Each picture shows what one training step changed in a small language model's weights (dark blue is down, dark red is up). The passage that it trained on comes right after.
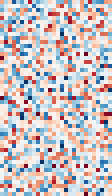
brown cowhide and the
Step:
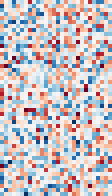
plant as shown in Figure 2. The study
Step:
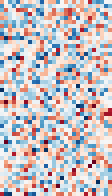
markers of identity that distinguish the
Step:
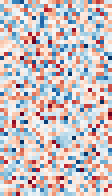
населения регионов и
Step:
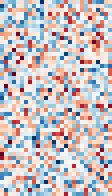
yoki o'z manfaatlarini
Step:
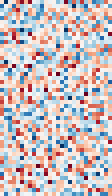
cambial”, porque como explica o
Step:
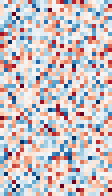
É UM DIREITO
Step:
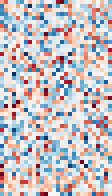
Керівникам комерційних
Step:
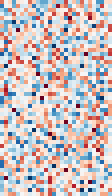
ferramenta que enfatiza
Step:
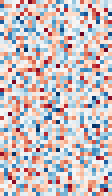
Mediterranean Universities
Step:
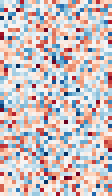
and Spanish were included. The
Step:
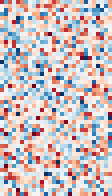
an'alarini ko'ramiz.
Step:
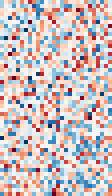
Feedback from Grammarly not
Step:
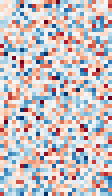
resultado final de la reconstrucción
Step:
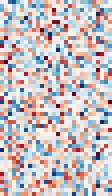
using the vocal tract simulator
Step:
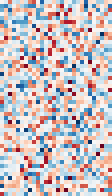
No hunger “During last
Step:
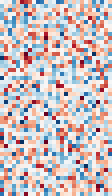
pembelajaran yang dilakukan
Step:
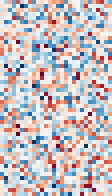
the convenience of working with the source code
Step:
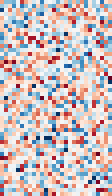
modellarga asoslangan ta’limda
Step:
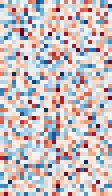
profilaktik hisob va probatsiya
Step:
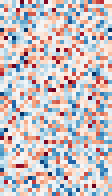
for acquisition feeding. The
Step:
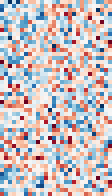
so it can be applied to various fields and
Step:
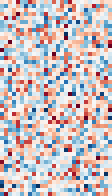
du XIX^e siècle que
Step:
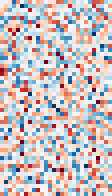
the SR to its usefulness. Table
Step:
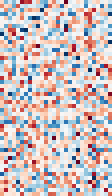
*et al.*, 2021). A more complete
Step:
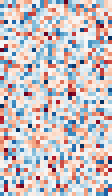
comum entre as empresas, reduz
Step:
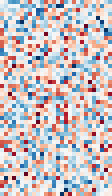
report (excluding the periodic
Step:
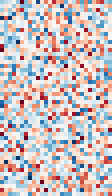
and traditional communities, correlated, empirical
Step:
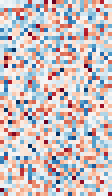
of describing typed parameter spaces,
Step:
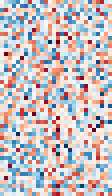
will try to offer a review of
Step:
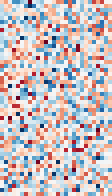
within the federation. The November
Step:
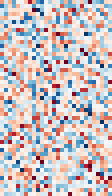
cultura portuguesa*.
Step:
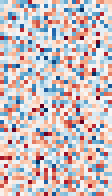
The most important of this is, of
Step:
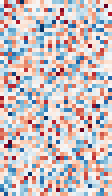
ishlatilishi; 4.
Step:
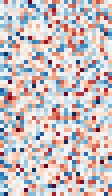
At its core, the framework ensures that
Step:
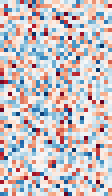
entre outorga e indenização,
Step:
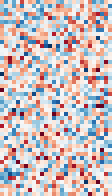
ushbu tizimning quyidagi asosiy
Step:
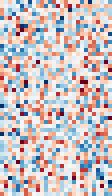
fattori che possono
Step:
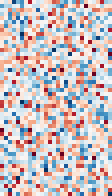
compared to controls ($p <
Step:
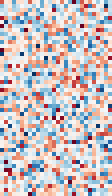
flexibility in setting goals, takes
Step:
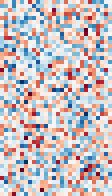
rapid mastery of various skills and
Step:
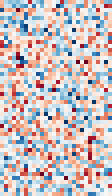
can be determined by the following equation:
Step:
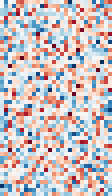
de implicare al consumatorilor în
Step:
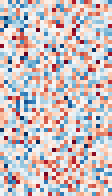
we suggest policies at the above multiple levels to
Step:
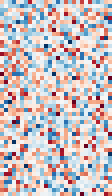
size, compared to sawmills with
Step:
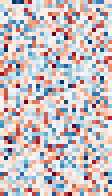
ростом витрат.
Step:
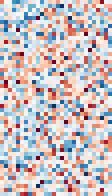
teaching While working in teams students listed
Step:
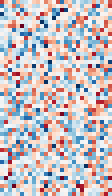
one. The results of the 2-D
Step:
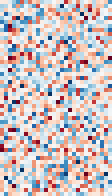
Science Tier"*, complemented by two
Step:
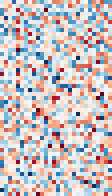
aqueous production and aqueous
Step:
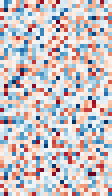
ranging of the nature reserve area
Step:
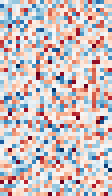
yorqin isbotidir.
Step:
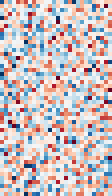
languages, as well as in
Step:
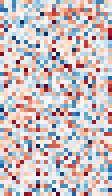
similar idea to both genetic algorithms
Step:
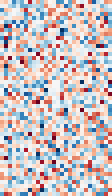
особливості у кожній
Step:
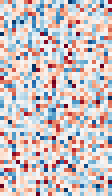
las agrupaciones de datos de las
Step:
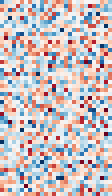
Arte y Cultura (IIAC).
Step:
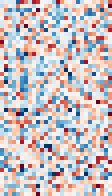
68% is effected on their mental
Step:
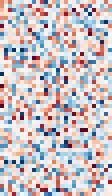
número determinado de plazas
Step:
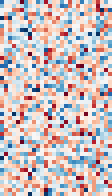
and ectoparasite species,
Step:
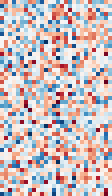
qiladi. Maqollarni
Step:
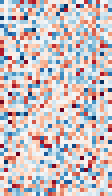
IV* (Serie de
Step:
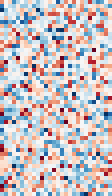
less than what it imports. India is
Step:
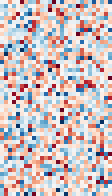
· Isabel Cubillo
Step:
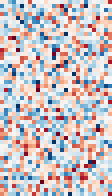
generally with the BLN empirical
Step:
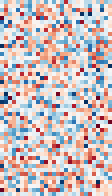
and in the prediction of arrest
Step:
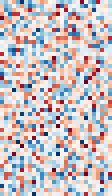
rise in the number of HIV patients
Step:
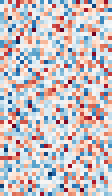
Souza de; JUCÁ,
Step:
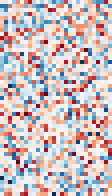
para aqueles que se interessam no
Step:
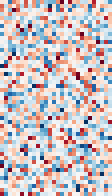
Instrumen penelitian yang
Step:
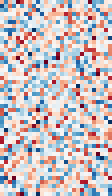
adulteradas com metanol podem
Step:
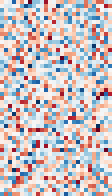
with the ligand and to note the effect
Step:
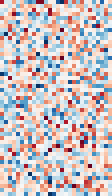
pH titration method at
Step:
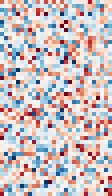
Byron, *op. cit.*,
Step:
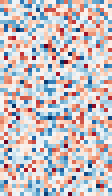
теоретичної та практичної
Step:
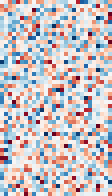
per lo sviluppo della
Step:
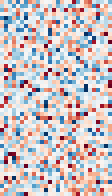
we use the best match as suggested in
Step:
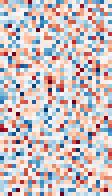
консультування та програми
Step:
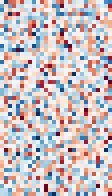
cag sgrol ma, the
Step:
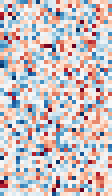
memiliki masa bangunan
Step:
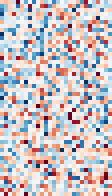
va nochor hayot ramzi
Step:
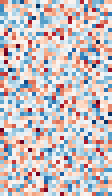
электрода за ушами
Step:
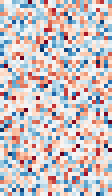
represents maximum percentage sorption. Fig.
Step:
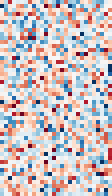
dos secciones (“a. Le
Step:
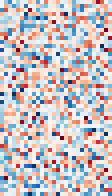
to learn and academic performance) to suit
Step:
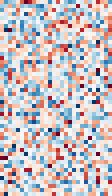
seama că probarea unei competențe
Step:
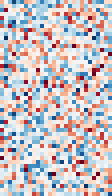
yo‘naltirilgan maxsus
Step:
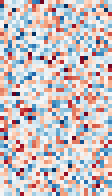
DISSERTATION Submitted
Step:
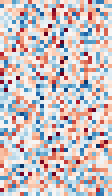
increase in viscosity. The
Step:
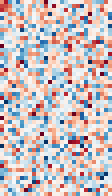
إليها ■ تم
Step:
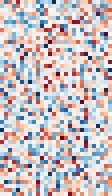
la misma índole que las
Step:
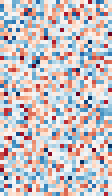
driving force behind evolution by the use
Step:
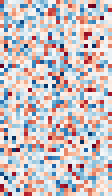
sum of ($x+y$) does not
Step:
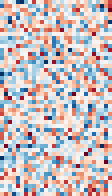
S. Akhundov examines the
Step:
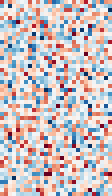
Doutor em Patologia Oral pela
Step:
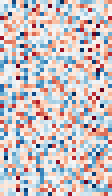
atau tiga menit dengan
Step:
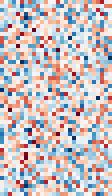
data shown in Table 1 it can be seen
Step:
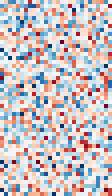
Kontext der Etablierung
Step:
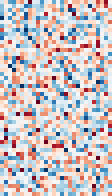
, the dispatchable power capacity necessary
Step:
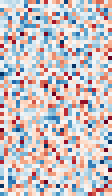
to 71, and for the
